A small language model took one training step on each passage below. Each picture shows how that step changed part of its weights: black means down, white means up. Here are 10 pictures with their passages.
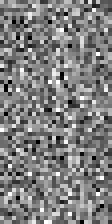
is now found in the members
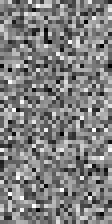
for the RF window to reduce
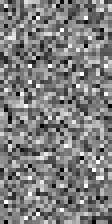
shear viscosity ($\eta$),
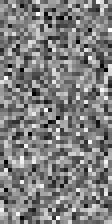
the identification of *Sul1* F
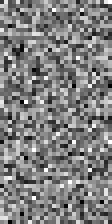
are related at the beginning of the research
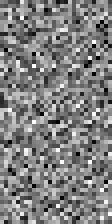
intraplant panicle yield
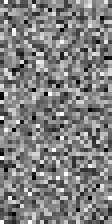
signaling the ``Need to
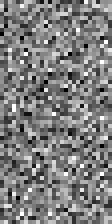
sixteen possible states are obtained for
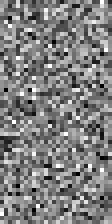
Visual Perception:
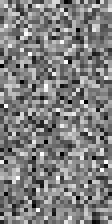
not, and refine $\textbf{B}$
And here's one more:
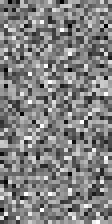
prices, the number of combinations
